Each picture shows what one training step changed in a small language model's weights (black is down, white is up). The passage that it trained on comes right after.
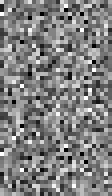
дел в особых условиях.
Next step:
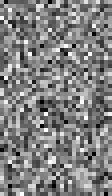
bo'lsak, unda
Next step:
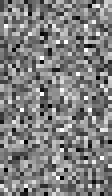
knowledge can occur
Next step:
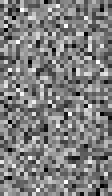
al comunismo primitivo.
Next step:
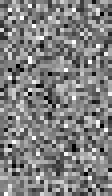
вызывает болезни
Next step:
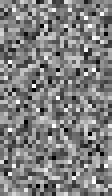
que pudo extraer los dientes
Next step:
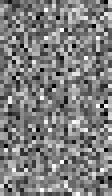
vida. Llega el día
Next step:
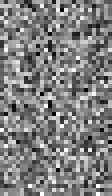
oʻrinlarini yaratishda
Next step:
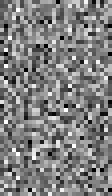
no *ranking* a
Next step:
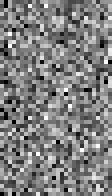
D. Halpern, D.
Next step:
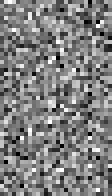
l'État, proclame sa
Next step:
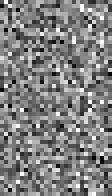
Embora não se trate de
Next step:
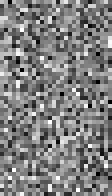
concluziile sunt pe
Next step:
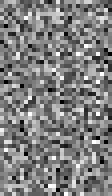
= magas szinten,
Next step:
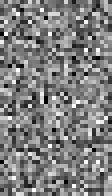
Produtos de Software
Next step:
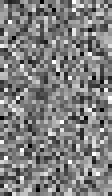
o heria, adică
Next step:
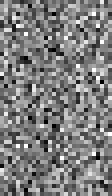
Nargiza Anvarovna
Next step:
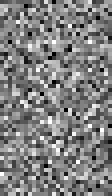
személyét a
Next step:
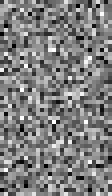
fator central no projeto
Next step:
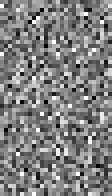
the secondary shear
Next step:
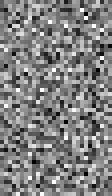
dos anos, as mulheres
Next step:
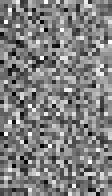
Economics in Uzbekistan:
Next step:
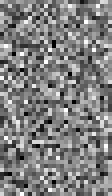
diagnostic. Sur la base des
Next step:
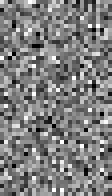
лише як засоби
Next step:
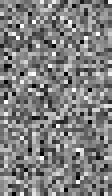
1) conocimiento declarativo
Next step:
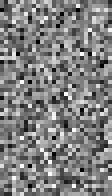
y de la fuente de
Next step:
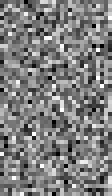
representación legal de estos
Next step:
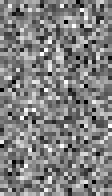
калон ба арзиши
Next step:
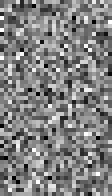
le sopporti, fai
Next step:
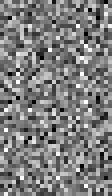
a implementar será la
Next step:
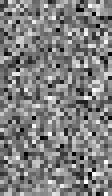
direcção por contingência, que
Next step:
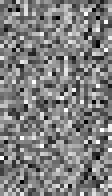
ham nazarda tutadi.
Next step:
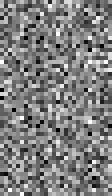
terra. Teríamos passado
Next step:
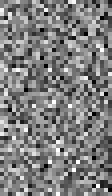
sendiri atau orang
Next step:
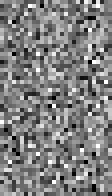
Professor, Moscow
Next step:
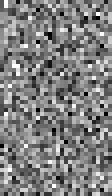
curat și mi-am
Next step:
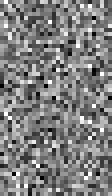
estate market in Brazilian
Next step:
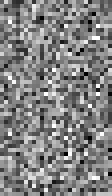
und Lernenden geschehen, sondern
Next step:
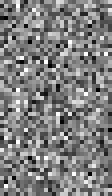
epistemik bilimlar
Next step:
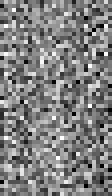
gli uccelli del
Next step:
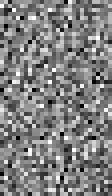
cumplimiento de las exigencias
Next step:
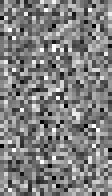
conciliación en materia
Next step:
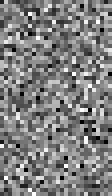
de residuos orgánicos
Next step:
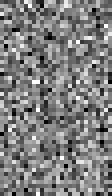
April). Experimental and
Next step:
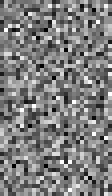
muestran aumentos de
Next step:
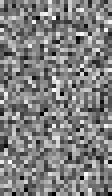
o'tgan. Ayni
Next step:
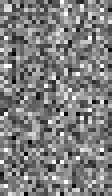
не в * Исследование
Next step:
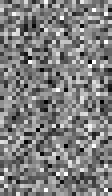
va poydevorlar”
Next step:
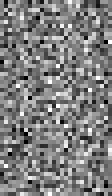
Server 2000 sebagai
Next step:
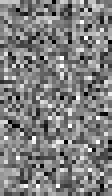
et al (2018) identificam uma
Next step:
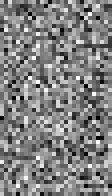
consideração seus impactos ambientais
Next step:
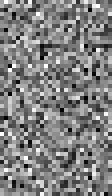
mavjud. BMT
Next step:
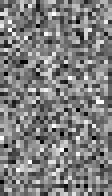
metabolic disorders.
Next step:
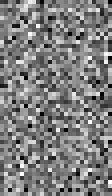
سنت‌ها اعمال
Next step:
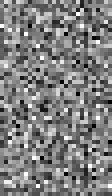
xissiy dunyosi,
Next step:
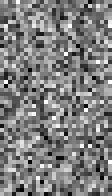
recolección de datos fue
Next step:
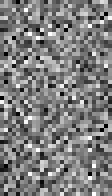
tabiiy resurslardan
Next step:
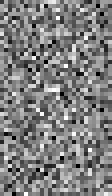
de Alienação Parental
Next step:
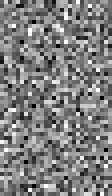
основаны на существующих
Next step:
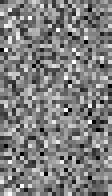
bildiradi. Insho –
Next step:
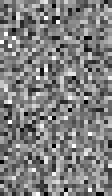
realtà. Studi su Erich
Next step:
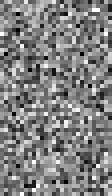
approche d'analyse de
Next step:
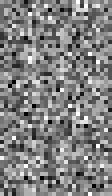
дороги, мости,
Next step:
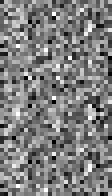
geen getoetst
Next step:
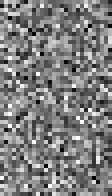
punindo motoristas que
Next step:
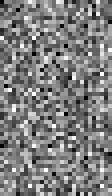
абитуриент – это
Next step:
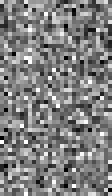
матндаги гапларнинг
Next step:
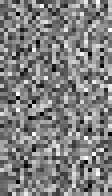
Guarda, por estar
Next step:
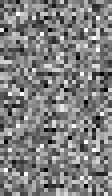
foydalangan holda har bir talabani
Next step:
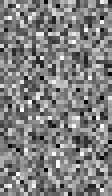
Bu davrda yaratilgan
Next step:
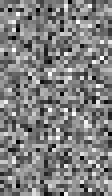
dari mulai rekomendasi mulut
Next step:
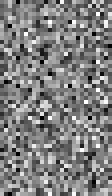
xususiyatlaridan biri,
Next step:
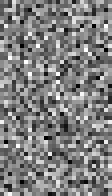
eng yorqin ifodasini
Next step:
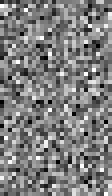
yechish; – tajriba
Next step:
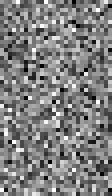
regimes after 9/11*
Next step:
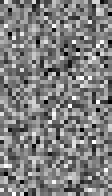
penal colombiano 5.
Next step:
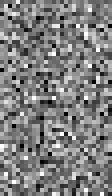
«Lotin yozuviga
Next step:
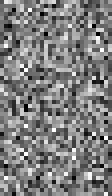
National University of Culture and
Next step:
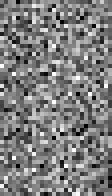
dwaj nasi alumni
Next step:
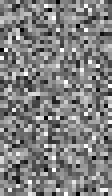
dastur, darslik shaklida
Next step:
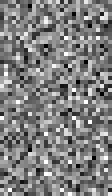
talab metodi ahamiyatlidir.
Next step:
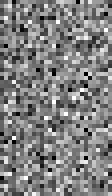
нового Узбекистана,
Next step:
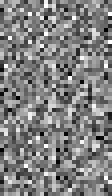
and HTSV is observed,
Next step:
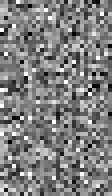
hamkorlik faoliyatini tashkil eta
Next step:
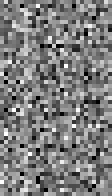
оценке влияния
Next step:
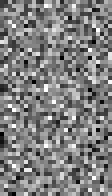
В.К. Азаров.
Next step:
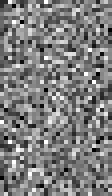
исследования. Оптимизация
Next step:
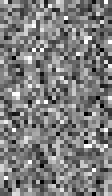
простежити на прикладі
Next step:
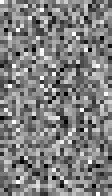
fluxo de corrente
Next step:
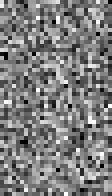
kommuniziert, deren
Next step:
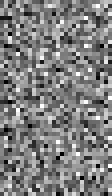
tecnológicos para ensinar
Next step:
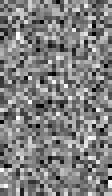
Yevropaning boshqa
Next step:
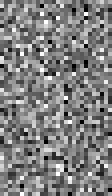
ústinde qurılğan
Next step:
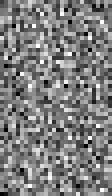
солома + шлам
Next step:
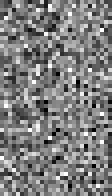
ishlash kabi innovatsion metodlar
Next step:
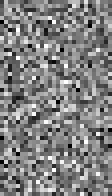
em RNs prematuros,
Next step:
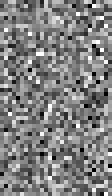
Sciences (DSc), Professor
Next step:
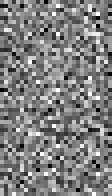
/ UNIRIO. Atual
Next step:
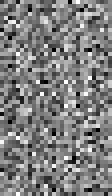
instituições financeiras
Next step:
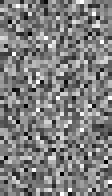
2010. Esta norma que nace
